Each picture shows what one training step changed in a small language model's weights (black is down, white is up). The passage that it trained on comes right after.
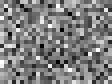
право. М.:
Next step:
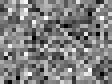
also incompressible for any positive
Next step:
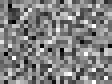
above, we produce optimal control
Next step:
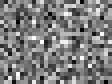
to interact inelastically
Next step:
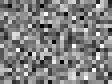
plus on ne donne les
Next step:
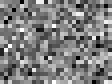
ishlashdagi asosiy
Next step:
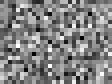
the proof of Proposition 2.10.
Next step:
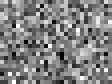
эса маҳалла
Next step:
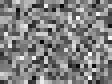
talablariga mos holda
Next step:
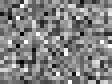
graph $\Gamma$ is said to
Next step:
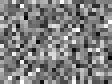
Type II error decreases
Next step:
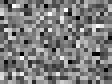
(Erdaş ve
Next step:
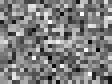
small `second ladder
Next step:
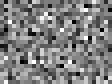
Тәсир -
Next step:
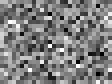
Society I**.
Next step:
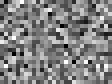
the well-established fact
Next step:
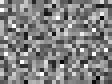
solutions: {A}nalysis and
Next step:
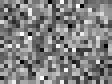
инклюзивный подход
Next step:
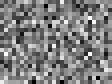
públicas y
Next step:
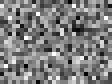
the four corners, indicating
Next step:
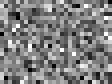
*Second order* By
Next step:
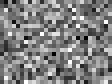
is less than 0.8,
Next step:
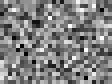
of strategic decisions
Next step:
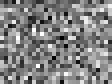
for health reasons
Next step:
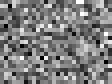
no mesmo alçapão da
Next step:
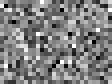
}} \medskip \hbox{
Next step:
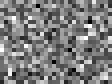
[13], and was further
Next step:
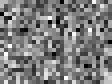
by every sixteenth
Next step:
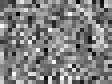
Kamioka Mining and
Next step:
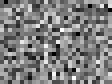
sides of the bounds in
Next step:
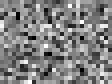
can influence the effluent
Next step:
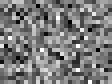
at level~5) there is an
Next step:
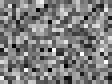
bounded and bounded away from zero
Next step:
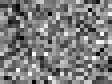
$ at 2$\sigma$. This
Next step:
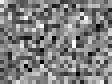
2DEG sheet charge
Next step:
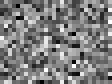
2019 (illustré dans
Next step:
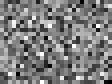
Fig.3 represents the way in
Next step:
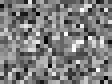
allows these products from the
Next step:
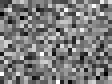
a smaller $\phi_L$
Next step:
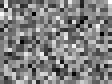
The count for the clusters
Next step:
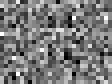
технологій у
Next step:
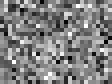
regardless of how far
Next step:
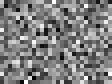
R18 Perfeksionis
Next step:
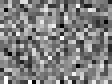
режима работы
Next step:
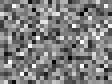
where $U$ is the direct
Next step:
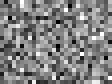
dasturning asosiy
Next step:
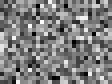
of authorized deflections
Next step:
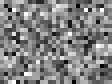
Demak, xizmat
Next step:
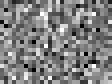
but close to the unstable
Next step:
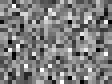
to assume that a number of the order
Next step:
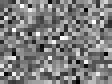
рамки научного
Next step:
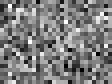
Т.Г., Рост и
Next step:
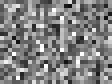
tailor materials with novel
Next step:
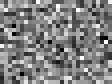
02: Bruno
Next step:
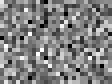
al. and (2) to
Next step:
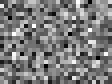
= Missing not at random.
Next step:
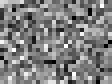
some complement to ${\mathfrak
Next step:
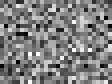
explication ne paraît
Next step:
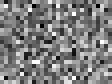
superconformal indices in
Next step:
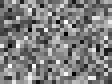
ташкил этиш.
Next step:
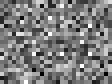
two convolutional layers have
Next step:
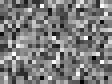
of blazars, and
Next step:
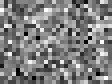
à biomassa e
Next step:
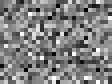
hence $R_{side}$ is small
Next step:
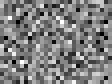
properties of this operator.) Rewrite
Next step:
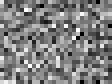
The normalized loss,
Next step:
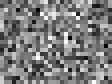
of the spike. Moreover,
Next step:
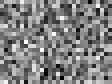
in terms of a few parameters and
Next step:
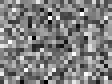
inversion formula. Note that the
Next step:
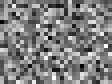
We have only kept the most
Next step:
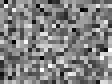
of this approach, called {\em
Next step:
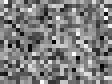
6. Драматик
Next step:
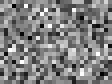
without any prior knowledge about
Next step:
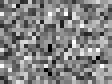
sebagai aitem
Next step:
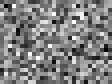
$R$. Then for all
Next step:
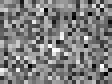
देने व
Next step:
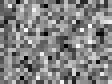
qilish va hokazo.
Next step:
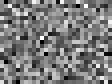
not affect significant changes in the
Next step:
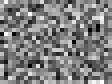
while there is $5\%$ probability
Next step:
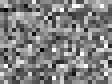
suggests that thermal
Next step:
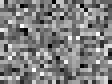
con el de dominación,
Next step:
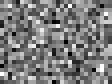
to show that \begin{equation}
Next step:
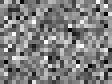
abstract Cauchy problems in
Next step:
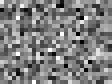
4 whose Fourier transform is
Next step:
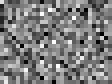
of this oscillation is determined by
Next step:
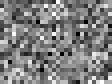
an exponentially distributed
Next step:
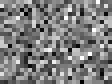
1}$ is a zero mean random
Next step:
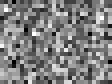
of the generated list does not
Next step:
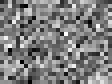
heavy states above the scale
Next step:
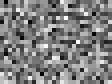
Trânsito) entre
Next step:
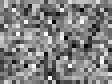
reproduces the well known flow
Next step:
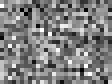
of $\nabla^{Ch}$ is
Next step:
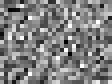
to gather, from an
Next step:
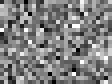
significativo na qualidade e na
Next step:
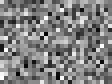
the generalization of two special properties of
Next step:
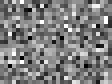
factors by hand is not
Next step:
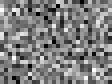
in a calculus
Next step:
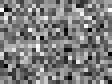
estimated the normalized overlap
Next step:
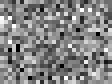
systems belonging to the later
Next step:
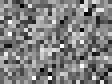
о кандидате,
